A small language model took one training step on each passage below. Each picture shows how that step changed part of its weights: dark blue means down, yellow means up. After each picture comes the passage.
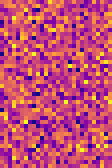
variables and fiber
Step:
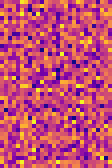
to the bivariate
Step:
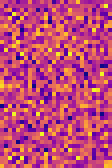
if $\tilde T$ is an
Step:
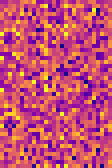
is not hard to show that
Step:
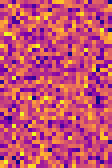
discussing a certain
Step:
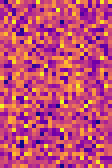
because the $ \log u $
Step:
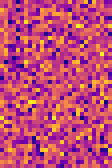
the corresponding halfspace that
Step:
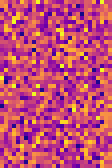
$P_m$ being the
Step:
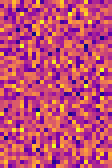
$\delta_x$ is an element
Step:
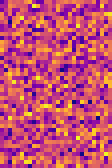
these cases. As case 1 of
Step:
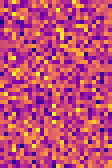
$B_+$. From the
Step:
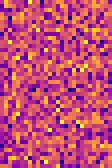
family of relative embedding
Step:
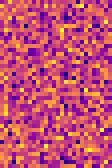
as $n\to\infty$,
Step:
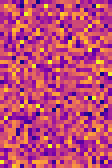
$\Delta_{\lambda} u=
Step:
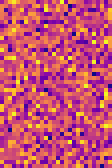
[6] have studied the
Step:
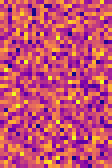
induced by an action of
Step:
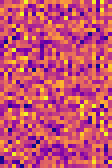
to each row. In this example
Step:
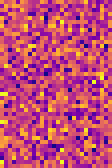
the comparisons of
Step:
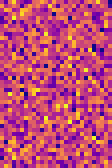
\bbox Next, Lemma
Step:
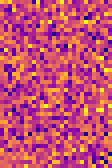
conjecture $(H)$ est
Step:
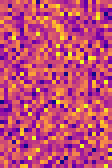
1 if trips $t2$
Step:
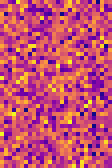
the orbit maps constructed below
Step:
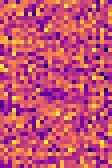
In this approach, prior to
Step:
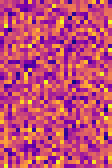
pre=lineto, pre
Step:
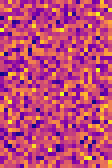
\to X$ over $S$
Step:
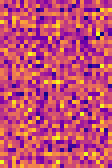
at the stationary state by
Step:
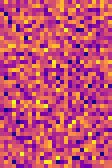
class $\mathcal{Q}$ of
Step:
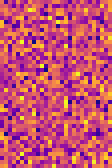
to different interpolant operators,
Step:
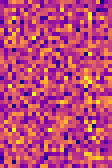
\colon I_r \neq
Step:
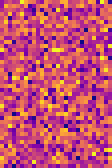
proved to be a completely
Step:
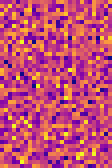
to hold for other geometric
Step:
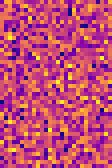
Here square brackets
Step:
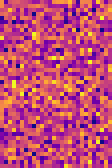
\in \mathbb{N}$ and
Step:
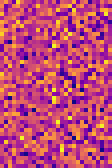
follows that for $x\in
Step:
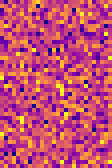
$V$ which polarise to
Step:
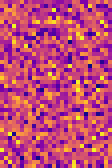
This fundamental fact
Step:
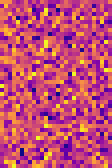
test statistics can
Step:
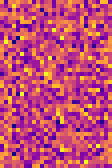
For every $m$ and every
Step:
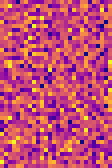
mimic the behaviour
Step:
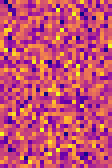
are, because they induce the
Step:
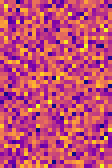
a reflected random walk
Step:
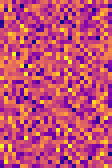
\txfrac 1 2}$ to
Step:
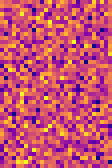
of $E$ since a weak
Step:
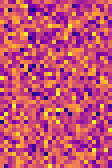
-- albeit in a way which
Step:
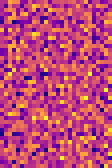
\overline H_+ \oplus
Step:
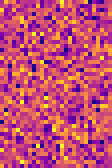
invariant set $Q$ is connected
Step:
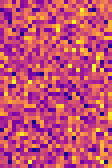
spatial dimensions from
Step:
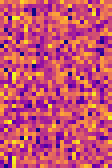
result in a suspension about
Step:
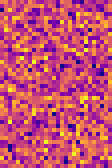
finite, so group states
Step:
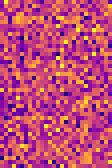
order $K_3$ iff
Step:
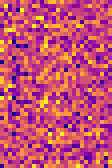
and the last one is a
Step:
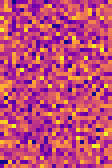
$\tilde\alpha^s$. The
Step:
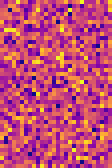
$S$ is a countable
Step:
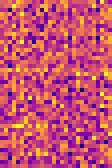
to verify. For this
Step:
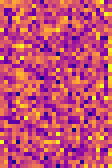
conformal geometry by the
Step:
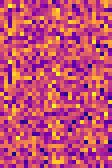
second author was partially
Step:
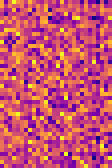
is strictly contained in
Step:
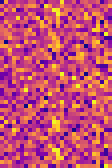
Gilbert graph that were
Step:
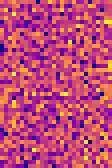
\geq v_m$. By the
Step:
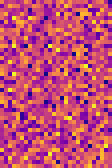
the auxiliary
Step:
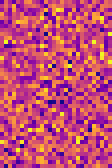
number of $j$-cycles
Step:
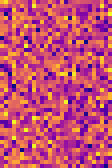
correlations in the process is
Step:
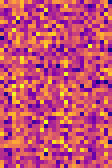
be neither associative
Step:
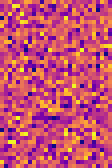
to be locally compact. If we
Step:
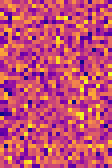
nonzero by Corollary
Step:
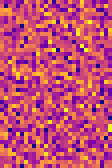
``{A General
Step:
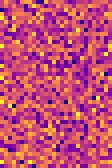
present the main construction of this paper
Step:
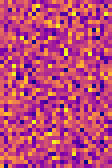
we let $$ I= \left
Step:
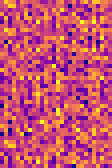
open interval. % This
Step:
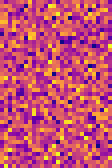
However, slighlty
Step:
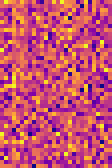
may be chosen as a
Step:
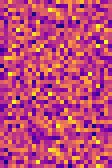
- \grad \right],
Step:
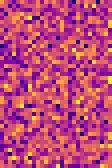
Peterson family.
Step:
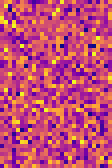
and $\{2\}$ are the only
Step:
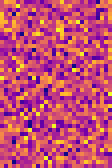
$m$ is called a {\it
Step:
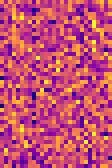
systems resulting in matrix
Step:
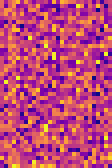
\begin{abstract} In
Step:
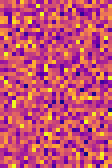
use the defining relations of
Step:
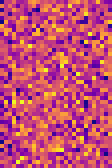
all circles end vertices.
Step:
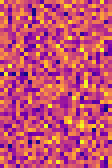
in some sense, the
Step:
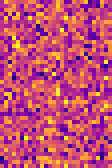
domain $D\subset
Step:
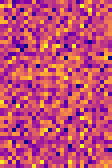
Bucharest 1,
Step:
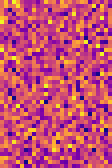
the highest. That is,
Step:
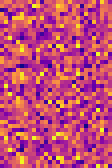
points for the first order differential equations
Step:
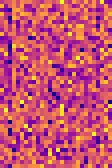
focus of the paper.
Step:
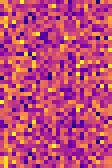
{\it deceleration}.
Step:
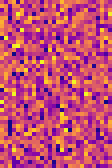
appearing in $g
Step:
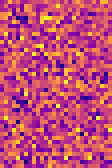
and contrast them
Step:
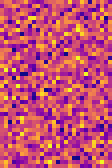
the injectivity of
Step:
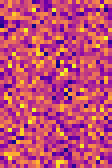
\] It follows from Subsection
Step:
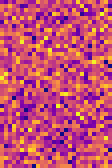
of Theorem~\ref{mt}
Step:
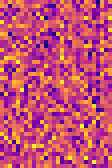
is one of main reasons
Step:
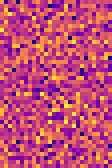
when we deal with weakly
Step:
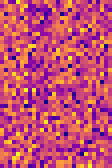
the constraints below, using
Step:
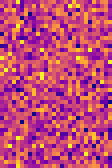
$\mu=\ddc U+\partial
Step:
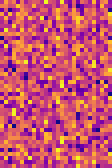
way. There is,
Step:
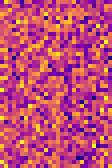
without losing the high order of
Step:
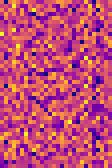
\end{definition} Consider now
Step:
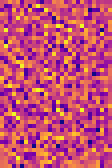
at $A$ is defined as the
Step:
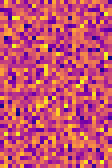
distributed according to
